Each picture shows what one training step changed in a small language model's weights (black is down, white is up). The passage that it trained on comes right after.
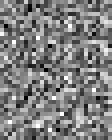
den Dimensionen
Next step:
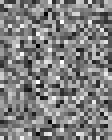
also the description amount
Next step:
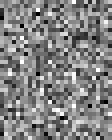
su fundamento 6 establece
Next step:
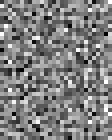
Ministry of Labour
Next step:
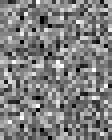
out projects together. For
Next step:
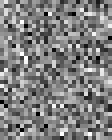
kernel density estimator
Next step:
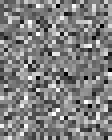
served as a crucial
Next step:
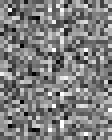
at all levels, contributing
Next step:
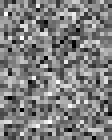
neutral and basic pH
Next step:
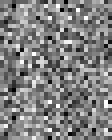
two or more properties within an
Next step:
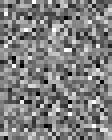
la creșterea
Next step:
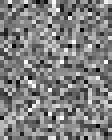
function on $[a,
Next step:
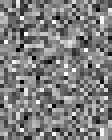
va real sektor
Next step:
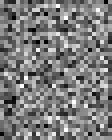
qui mériterait une
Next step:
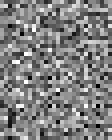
μ . If for every
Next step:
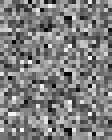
de l'intelligence
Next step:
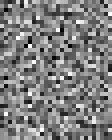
was taken from the institutional
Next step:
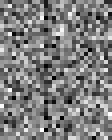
uning qobiliyatini
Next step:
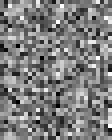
support for the export of
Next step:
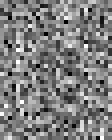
se encuentra
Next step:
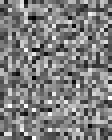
of a logical bus that
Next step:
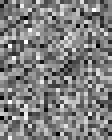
less than k shares,
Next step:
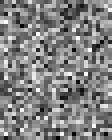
as salas e a
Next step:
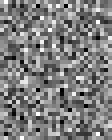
phone device to search
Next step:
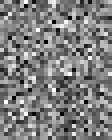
tarea específica de
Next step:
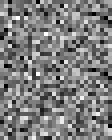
in the measured contact force was
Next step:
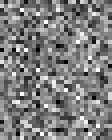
sich zu verhelichen und
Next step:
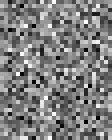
is not fulfilling the
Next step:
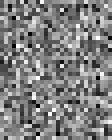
ideal point and altering
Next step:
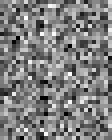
de, capacidad de
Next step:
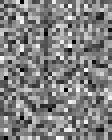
buku besar dan
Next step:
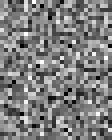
and peak ratio shows significant
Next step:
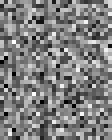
in Transportation,
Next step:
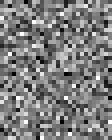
makna atau efek
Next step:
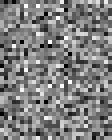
EAP rate to the
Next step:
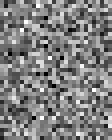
contributions to the conception
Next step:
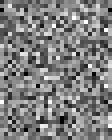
the advantages this technique
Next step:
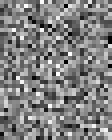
story. Hence,
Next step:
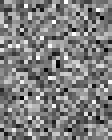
an integral foundation of
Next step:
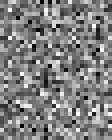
a standard of 0.5
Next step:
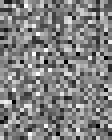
acceptance rate). The presented
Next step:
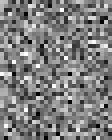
water users. The mains
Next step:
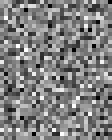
simulations would be needed to
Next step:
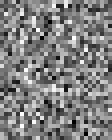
существует в
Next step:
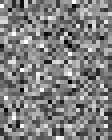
qoidalari markaziy
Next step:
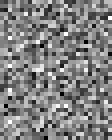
on Day 1 and increased
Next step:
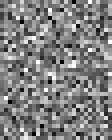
- o‘quv materiallarini
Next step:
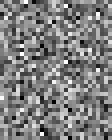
IMV se basa
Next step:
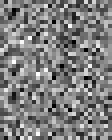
moddiy va pul
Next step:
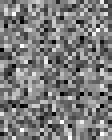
Czech Republic.
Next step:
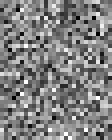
think this is really
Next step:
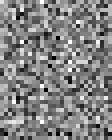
Models for X-ray
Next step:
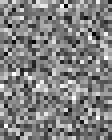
swings provoke men
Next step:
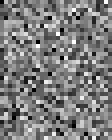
zonalari faoliyati
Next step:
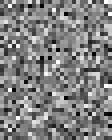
a subject of recent researches
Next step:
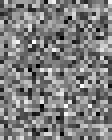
dealer relationships also play
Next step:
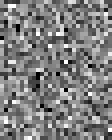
map related to smart city
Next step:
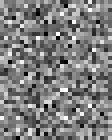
prestar um melhor
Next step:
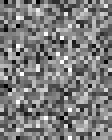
VA NATIJALAR:
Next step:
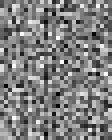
Institute for Production Technology
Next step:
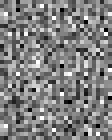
mas também expande o
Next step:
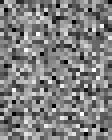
comunicativa y permiten
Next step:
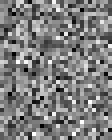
using ASCII are that
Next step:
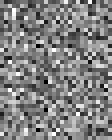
somite four beyond the
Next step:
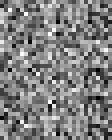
ill, depending on the
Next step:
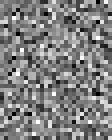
of museums
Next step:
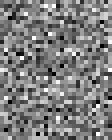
da motivação, o
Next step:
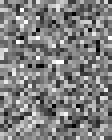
и за сам факт их
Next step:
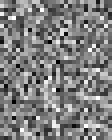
dysfunction, a
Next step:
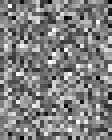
proyectos de
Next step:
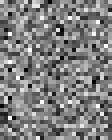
were empirically added to the
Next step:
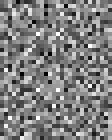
representations. These representations
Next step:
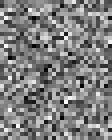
path P_n and
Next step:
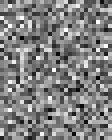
Variación en el uso
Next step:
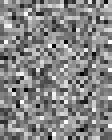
A referida ação,
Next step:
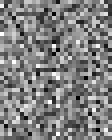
expected in early 2023. In
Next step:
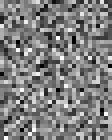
нові можливості для
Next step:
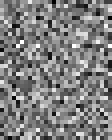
los últimos
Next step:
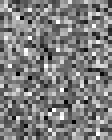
capital of Ukraine in terms
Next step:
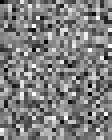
(literature review).
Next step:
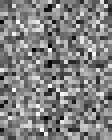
kommunikatsiya texnologiyalari
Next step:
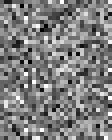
The Son of God
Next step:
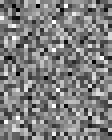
infinite potential walls
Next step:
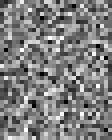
programs, and public policies that
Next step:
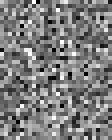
діяльності, участь
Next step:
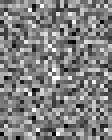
°C, with a
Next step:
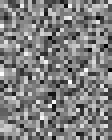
Simulated BOLD signal
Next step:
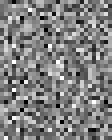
phase. These measures enhance user
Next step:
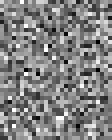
cost-efficiency. We
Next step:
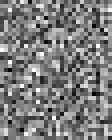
and 8(e). This
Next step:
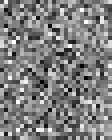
understanding of thermoplastic
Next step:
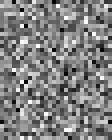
jarlik ustidan
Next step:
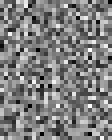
separated into areas of
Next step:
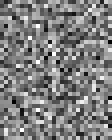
the Son, but as
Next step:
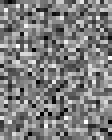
student free of coast.
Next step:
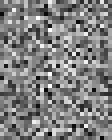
îi revine
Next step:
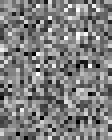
ca alesul lui
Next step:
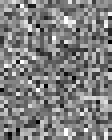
of a theory as very
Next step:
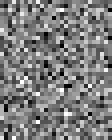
қуришдан кўра
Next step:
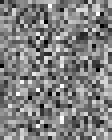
from an unlikely
